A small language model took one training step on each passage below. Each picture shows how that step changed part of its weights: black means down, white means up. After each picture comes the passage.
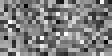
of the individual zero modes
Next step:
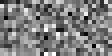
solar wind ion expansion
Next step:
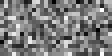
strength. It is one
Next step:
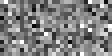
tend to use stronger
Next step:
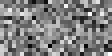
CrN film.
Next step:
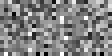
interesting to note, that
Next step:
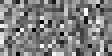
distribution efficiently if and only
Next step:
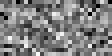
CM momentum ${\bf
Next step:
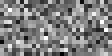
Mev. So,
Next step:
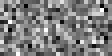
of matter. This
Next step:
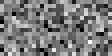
currents become smaller and the
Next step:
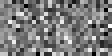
in order to quickly
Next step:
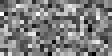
they cannot be treated separately
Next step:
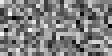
number of connections and
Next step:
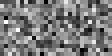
original SYK model
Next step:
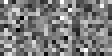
We assume that the problem
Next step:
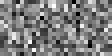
computational code suites
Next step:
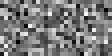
allowed us to calculate the
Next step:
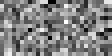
is very close to
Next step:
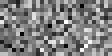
of low-latency
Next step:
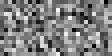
the imbalanced sector
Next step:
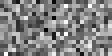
this approximation is based on
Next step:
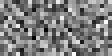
with our results, as
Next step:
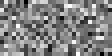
microscopy (Fig.
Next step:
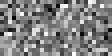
$K$ is
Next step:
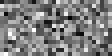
number of equilibrium configurations listed
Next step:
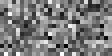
parts as shown in
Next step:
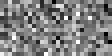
arbitrary even $d$.
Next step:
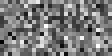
cold to thermally
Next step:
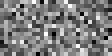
even more important advantage to
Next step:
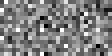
continue where the
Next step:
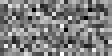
spectroscopically classified as
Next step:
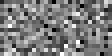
in which all the energy
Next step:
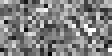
can be obtained. For
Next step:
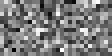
be clearly distinct from the
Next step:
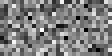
received the Excellent
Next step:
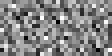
could, the set of
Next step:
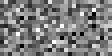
The main effect of
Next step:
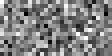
fields as overlapping,
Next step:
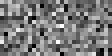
geometric pattern for a single
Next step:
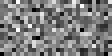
can be quantitatively explained
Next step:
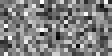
detected thermoelectric voltage
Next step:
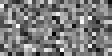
from the way the
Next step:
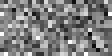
stars or fed the
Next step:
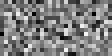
the consequences of our
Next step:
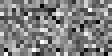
then there must be an
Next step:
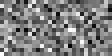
to regularly spaced
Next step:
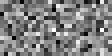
to exhaust the
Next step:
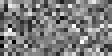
scenarios with spectrum sharing
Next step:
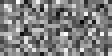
correlated phase matching result is
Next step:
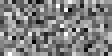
the distance of closest
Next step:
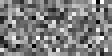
by an independent source.
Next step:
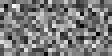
between the match and
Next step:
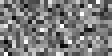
for thermoelectric
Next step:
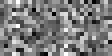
the total wave function as
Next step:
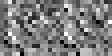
form representation and the
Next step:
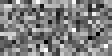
coupled oscillators has also
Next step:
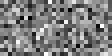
In cases of partial success
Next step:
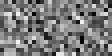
the more homogeneous and
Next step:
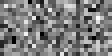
metrics determined the best
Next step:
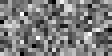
systems and the resulting decrease
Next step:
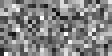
there is no summation
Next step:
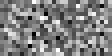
patterns. The masks
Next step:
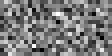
present the accretion of a
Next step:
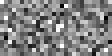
probability, capacity, and
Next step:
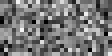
be well described by the
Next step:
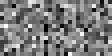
sides rescaled by
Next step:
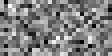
to triplet state and
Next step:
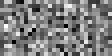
collaborated remotely on
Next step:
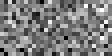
a non-zero
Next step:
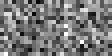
the phase diagrams for
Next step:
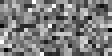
band spectrum we write the
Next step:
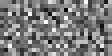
evaluated using the following parameters
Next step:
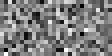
a system of interacting
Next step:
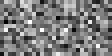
many categories that were not
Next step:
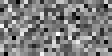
$. It crosses 2
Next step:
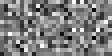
predictive analytics, involves
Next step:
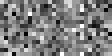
abundances of some specific molecules
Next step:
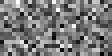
to derive recurrence relations
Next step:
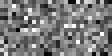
orbital periods up to
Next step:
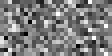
one special case of
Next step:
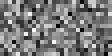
results will be presented
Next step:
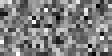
maximum value. This choice
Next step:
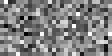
This is in line with
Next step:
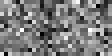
be small amounts of
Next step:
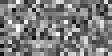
line cut is shown in
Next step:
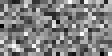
\\ &\quad\times
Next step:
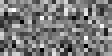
residual mismatch at
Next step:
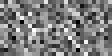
and efficient operating
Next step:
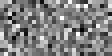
expected, of course,
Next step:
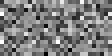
shall now briefly reproduce some
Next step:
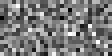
illustrated by the two dashed
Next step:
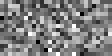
accurate matching with a maximum
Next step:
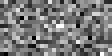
The data agrees with
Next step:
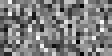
linear approximation of the embedding
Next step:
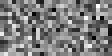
an effective theory on the
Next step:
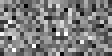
of freedom such as the
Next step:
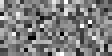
specific loci, and
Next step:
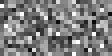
per cent, which is
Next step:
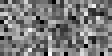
test the trained networks with
